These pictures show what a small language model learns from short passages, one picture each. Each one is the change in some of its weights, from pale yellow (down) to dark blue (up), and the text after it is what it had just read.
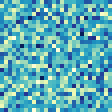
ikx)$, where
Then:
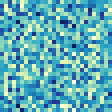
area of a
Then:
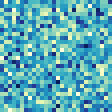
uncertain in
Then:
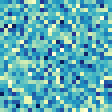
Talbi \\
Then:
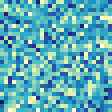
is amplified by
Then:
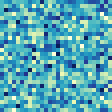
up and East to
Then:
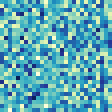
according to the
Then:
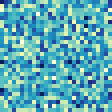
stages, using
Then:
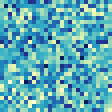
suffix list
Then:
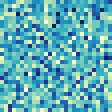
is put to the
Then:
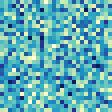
be excluded as
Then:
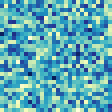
on a consistent
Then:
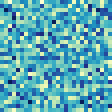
charge density on the
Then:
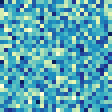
of the infrastructure
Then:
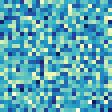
took a step
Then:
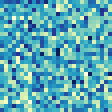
velocity for
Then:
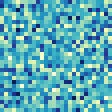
of CAM through
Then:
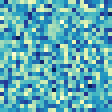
motion, through a
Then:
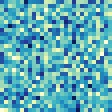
that the existence of
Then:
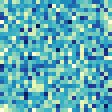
DQC network can
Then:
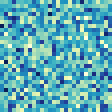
then sends information
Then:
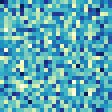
6. This is a
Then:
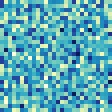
the boundary of
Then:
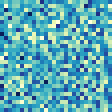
edge leading the
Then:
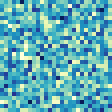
based on a few
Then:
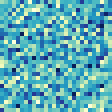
as well as the
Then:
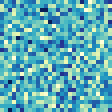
element formulations
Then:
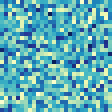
culture, and
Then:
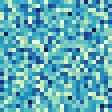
trained on the
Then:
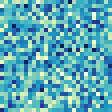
dBG's to
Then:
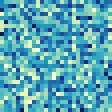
subset covers
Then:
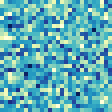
remain consistent across
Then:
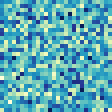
the bulk
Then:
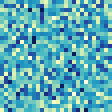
be easily
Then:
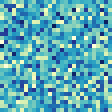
and mandibular
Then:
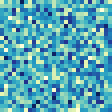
In this work,
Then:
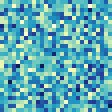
and Technology
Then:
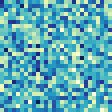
in the behavior of
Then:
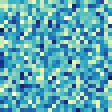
of a star were
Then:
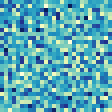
research, namely
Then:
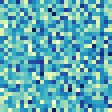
to these modified
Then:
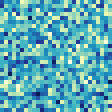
a different relative
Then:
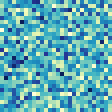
basic AAM
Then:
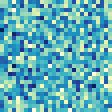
materials due to its
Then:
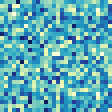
shows flux upper
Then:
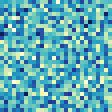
by providing them with
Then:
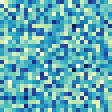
model within each group.
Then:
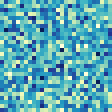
did not require many
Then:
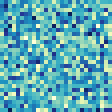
normal state. The
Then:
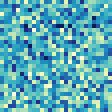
indicate that these high
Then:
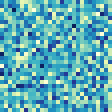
film (Fig.
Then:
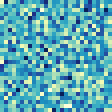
highly structured
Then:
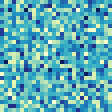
follow the conserved
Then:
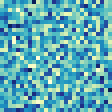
this approach on students with
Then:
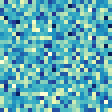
metal surface,
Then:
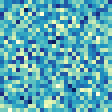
data represent personal
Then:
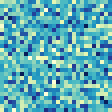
and Etzel
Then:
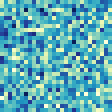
that it is composed
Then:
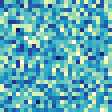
in the region.
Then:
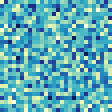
radius of one
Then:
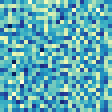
not forming an
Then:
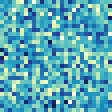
the avatars
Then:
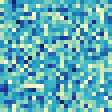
species and then it
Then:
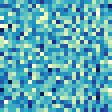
of money
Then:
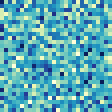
of the electronic system
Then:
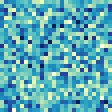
before they are
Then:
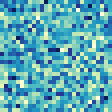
only 57. This
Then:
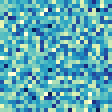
set one rotation
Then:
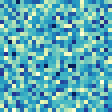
BF bound condition
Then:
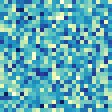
+ C \times
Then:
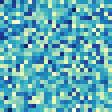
arrival rate can
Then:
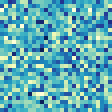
texture features
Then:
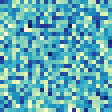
the intervals
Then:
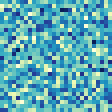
Tank Gas
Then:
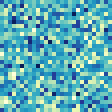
between participants’
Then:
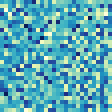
or offensive in
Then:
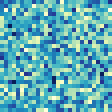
components. We allow
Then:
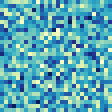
corresponding MgII
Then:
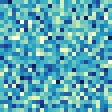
people are at
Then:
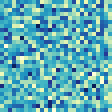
physics compared to a
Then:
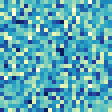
The plant determination
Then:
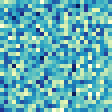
field, there exist
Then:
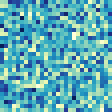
the sense that it
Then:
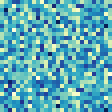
those ultimately
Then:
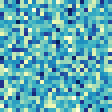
of the resonant
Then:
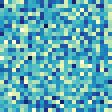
a window of
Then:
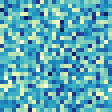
Fig.3a of
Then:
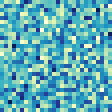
occurrence was
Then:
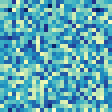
expanded to the
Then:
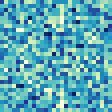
sessions was
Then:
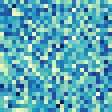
for extremely
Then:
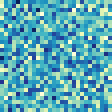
ports of the
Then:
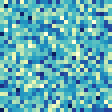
give the employee
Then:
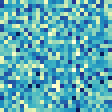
the structure of the
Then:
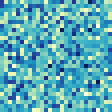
the needs of its
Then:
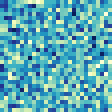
in that it can
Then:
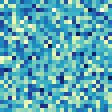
widths of the
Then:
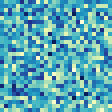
within AI systems should
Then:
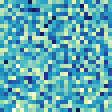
gradients on the
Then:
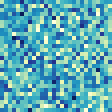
and $z$ is
